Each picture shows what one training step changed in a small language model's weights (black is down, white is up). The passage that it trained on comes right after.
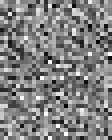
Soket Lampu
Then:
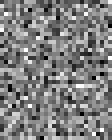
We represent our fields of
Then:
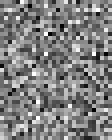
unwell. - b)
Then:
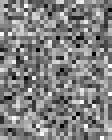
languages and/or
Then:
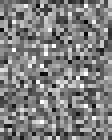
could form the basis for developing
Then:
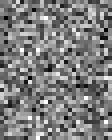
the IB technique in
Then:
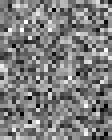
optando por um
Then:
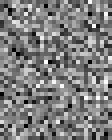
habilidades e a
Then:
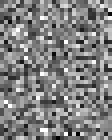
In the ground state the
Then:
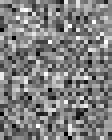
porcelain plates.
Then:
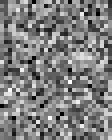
generate the synthetic models using
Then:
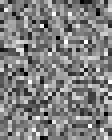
steps). An advanced
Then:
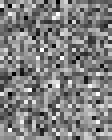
was used as a replacement
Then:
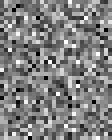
simulation. ## I.
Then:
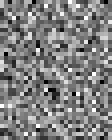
deployed, iv)
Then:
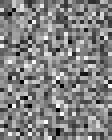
from the peak of star formation
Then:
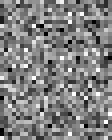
uma filial local ou
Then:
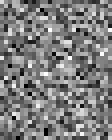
for the semileptonic
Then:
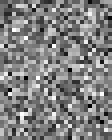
имеют дело
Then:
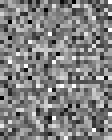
of reducing cost of production of
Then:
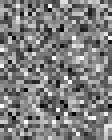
packings at $p
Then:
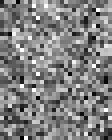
te nemen;
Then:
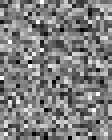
problem up to the revision
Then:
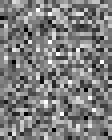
If one models the flux density
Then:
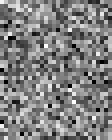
{\bibinfo {author}
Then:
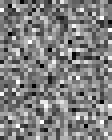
at the energy distribution of the
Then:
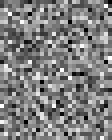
Magnetic Resonance and
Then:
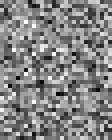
This is described by the
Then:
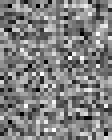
moun, gives us a
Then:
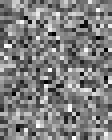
che ha generato il
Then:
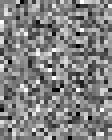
Comunicación Social.
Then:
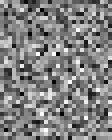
for the first time that the
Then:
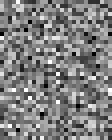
to run simultaneously.}
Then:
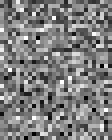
as defined from the relation between
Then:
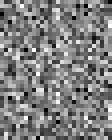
- Weidinger,
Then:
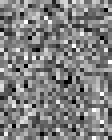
non-linear medium (or
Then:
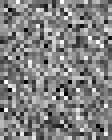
Populasi dalam
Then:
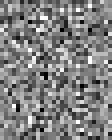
meaning behind the experiment.
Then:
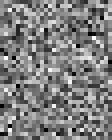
studies provide valuable insights
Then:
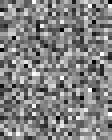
de la Croissance
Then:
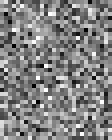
provide physiological and
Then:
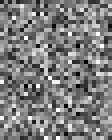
used to introduce nonlinearity.
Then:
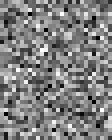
5 parts, see Fig.
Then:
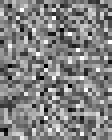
model (SSC)
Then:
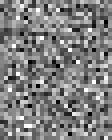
e aprendizagem Application of
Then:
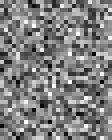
This study discusses the
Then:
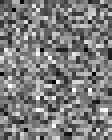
given island, with the
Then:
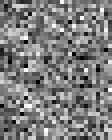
terms under the space group of
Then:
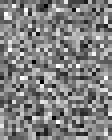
net, the pull
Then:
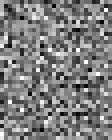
polynomial upper bound for
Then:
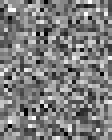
are semipermeable.}
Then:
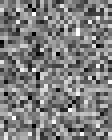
data using command line based
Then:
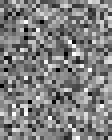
до оперативного
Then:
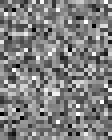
países. A
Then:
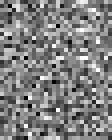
by solutions focused on regional
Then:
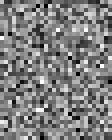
has also created pressure to
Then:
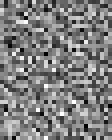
loops, evolutionary
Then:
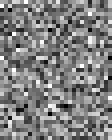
increasingly essential. By
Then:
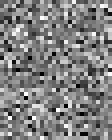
In the proximity force
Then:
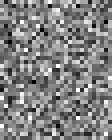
tal, adotaram
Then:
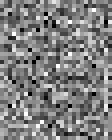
only saves lot of
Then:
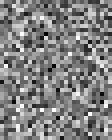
a skill-based
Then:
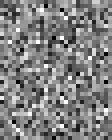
Sharipova N.,
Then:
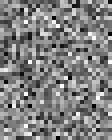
imaginary part of the
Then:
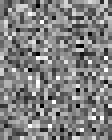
was 12 samples. At this
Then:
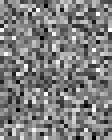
servem de base para
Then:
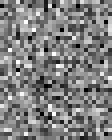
Labill.** is the
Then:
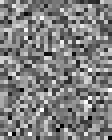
a particular layout of
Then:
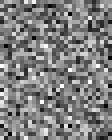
the strengthening of short
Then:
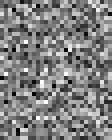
level association in the
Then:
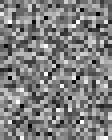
the pentaquark
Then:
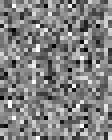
mencapai derajat
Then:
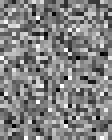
cement. Alumina
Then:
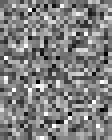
tax rates, it is
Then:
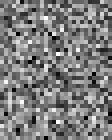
the simulation, there are not
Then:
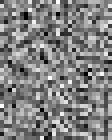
a critical reevaluation
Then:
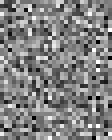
diminish depression.
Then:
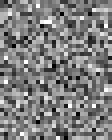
ps following excitation, while the
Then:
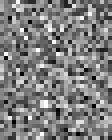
to study the smart
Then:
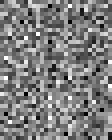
and men's discussion, but
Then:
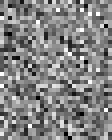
practitioners. The
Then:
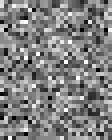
initial and final structures,
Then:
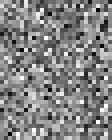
l'aménagement du
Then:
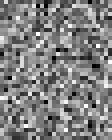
are an emerging platform for
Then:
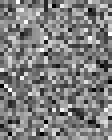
L-band (from 1
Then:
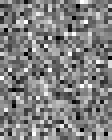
refuzul de a
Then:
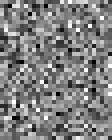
program. There, a particular
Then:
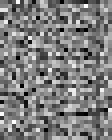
family dimension and its link to
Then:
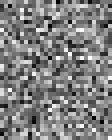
repositories. For an
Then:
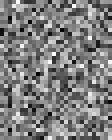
to come up with new
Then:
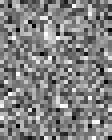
in or close to LV
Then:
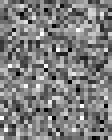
similar structural changes (large
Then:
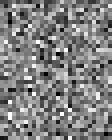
contribute to the development of
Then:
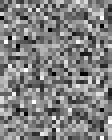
elemental analysis was conducted by
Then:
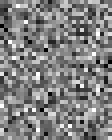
отдельности. -
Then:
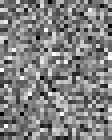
and mean Hubble parameter given
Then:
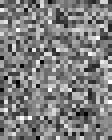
and theory will be hard to
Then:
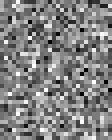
to verify what are the
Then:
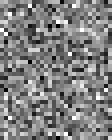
resources for their students.
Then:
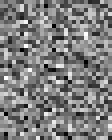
also introduced new risks, particularly
